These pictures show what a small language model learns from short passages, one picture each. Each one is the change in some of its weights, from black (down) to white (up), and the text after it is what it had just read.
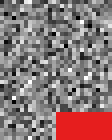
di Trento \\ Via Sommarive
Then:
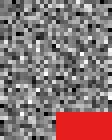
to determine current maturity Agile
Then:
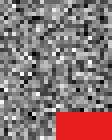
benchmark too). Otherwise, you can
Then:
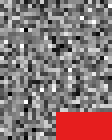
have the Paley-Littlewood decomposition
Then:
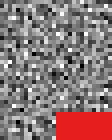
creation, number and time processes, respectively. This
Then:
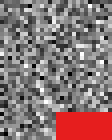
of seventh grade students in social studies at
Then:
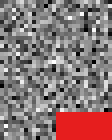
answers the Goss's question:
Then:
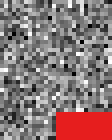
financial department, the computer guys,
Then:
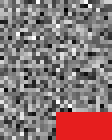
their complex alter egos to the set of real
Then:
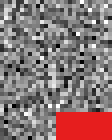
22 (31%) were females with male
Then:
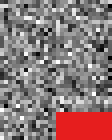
другие параметры
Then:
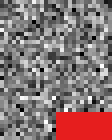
social inequality considerations: territorial inequalities
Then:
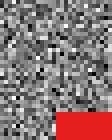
codés. En outre, nos
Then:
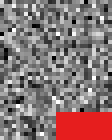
difference). It was observed that the differences in components associated
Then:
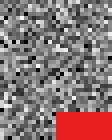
and in the whole space case, due to
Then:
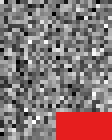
- *Satva: Madhyam* -
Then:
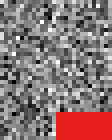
with time lags, Nonlinear Anal.,
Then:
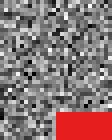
whales, *Megaptera
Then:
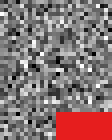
Puérperas em recuperação
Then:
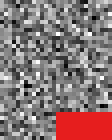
to a pentadiagonal matrix for its
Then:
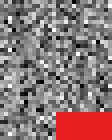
g'ururni rivojlantirishga
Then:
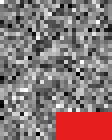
Pressure Wound Therapy,
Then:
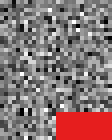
results to showcase the feasibility of the
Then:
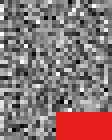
une formule close pour la
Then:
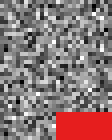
позволяет адекватно
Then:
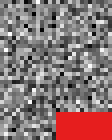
$s(x)$ is bounded. This
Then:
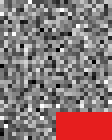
human being: – No Is the place used for
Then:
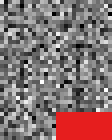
kemiskinan dan peningkatan
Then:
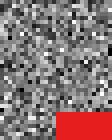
of fundamental representations. But for our case,
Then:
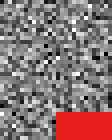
there were calls for the resignation of the
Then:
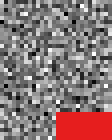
by coronavirus in pigs,
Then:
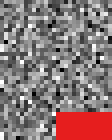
process. Keywords: Artificial
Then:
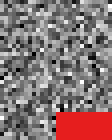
el conjunto de escenarios
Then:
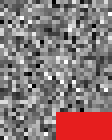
subgroup of $G$. Then the tracial state
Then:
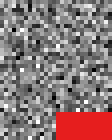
last inequality with $\alpha = \alpha_v$ we
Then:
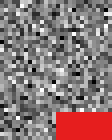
Grec, l'Arabe, le
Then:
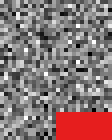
N° 3 lower Gardiner St,
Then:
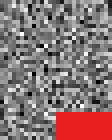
Componentes (%) CCN 51
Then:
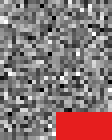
curves, is, at the moment, an open
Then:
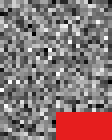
the precise connection between Morita equivalence
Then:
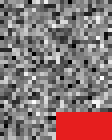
creó un servicio de traducción
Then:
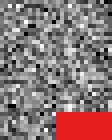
ярусу на виділах
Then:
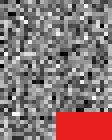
olinib, soya-salqin,
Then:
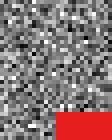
yanada sezilarli bo'ladi.
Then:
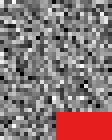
da Estratégia de Saúde
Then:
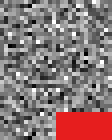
from each other for log(prothrombin time)
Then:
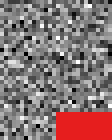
for all $p\in\mathcal{P}$)
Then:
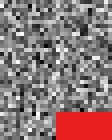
points on edge $e$ and on $G$,
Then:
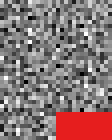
keltirib chiqaradi. 4.
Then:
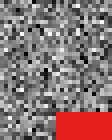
the family of all zero sets in $K$. The
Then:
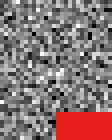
first issue of "Bukhoroi
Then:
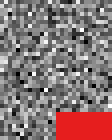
be written as \begin{align}
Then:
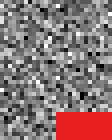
la interpretación se diseñó un
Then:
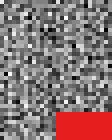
ва меҳнат муҳофазаси
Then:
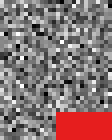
prove that a positive function on the unit disk
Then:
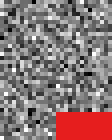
sexismo na cultura brasileira*.
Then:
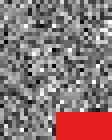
20 percent by weight, preferably about
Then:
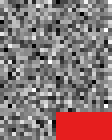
at Siam Paragon having the lowest
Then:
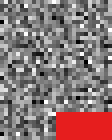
topic or other companies or institutions
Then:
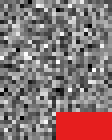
cells have evolved different types of
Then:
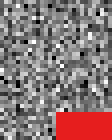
discipline. It is expected that these
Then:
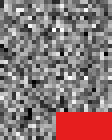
entitled "The Old Constitutions
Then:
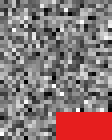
two proper examples of $(WCRS)_4$
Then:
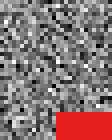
gradually compressed moulded and heated from
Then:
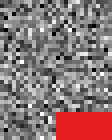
known, according to which a continuous function $f: M
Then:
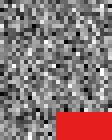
de medir las micro partículas
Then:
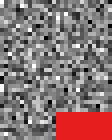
subset $A \subset \widehat{\Sigma}$ is
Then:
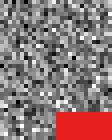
polarizable simple $\Q$-algebras. A
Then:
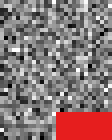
sistem mendeteksi bahwa
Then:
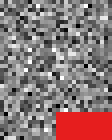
automates the federated training procedure
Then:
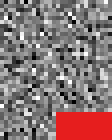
: Dans les sociétés
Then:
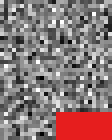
clustering structures. Three differential
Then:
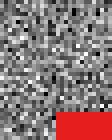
distinctiveness within the population. A total number
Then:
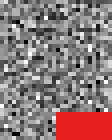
ҳаво алмашинуви
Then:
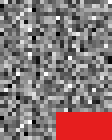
bahwa Canva mampu
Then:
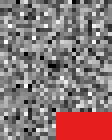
Oncology Pharmacy Practice*
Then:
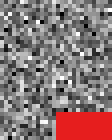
a 20% solution of NaCl flat test
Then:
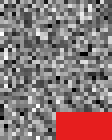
It is thus the Taylor series expansion
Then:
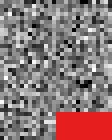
of Koszul duality for properads with
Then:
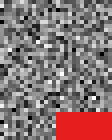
only costly but also extremely time
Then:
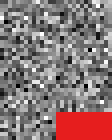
can be found in some food and nutritional
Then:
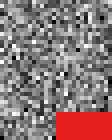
We will now prove the converse. Assume that
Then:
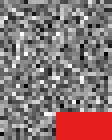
/ С. Московичи – М.:
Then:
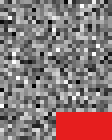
Phule Pune University), Baramati,
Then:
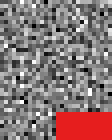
to Beck: \begin{Cor}
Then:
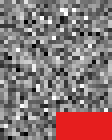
scheduled based on the skills of
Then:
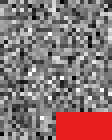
a kV/ms rating. As illustrated
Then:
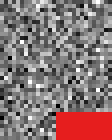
itu sederhana, buatlah
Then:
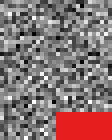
liczy się to, aby
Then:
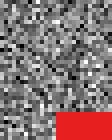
sama sekali. Kombinasi ini
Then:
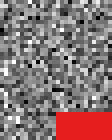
(such as those along the Nile) regarding
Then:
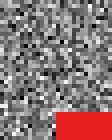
on $E\t E \oplus E\t
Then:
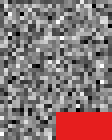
and Plane Waves Method 17.00
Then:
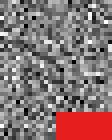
imkoniyatlari tahlil
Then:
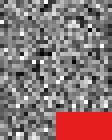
Furthermore, they conveyed their professional view
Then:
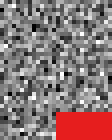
level of growth of Nigeria. The theoretical
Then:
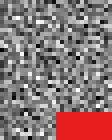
.3cm {\sl 3.4. The local system
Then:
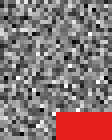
series...): for instance, $\Sigma_n'$
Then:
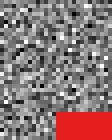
for Management of University and Research Grants
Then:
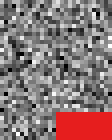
eigenvalues (which is a generic condition here).
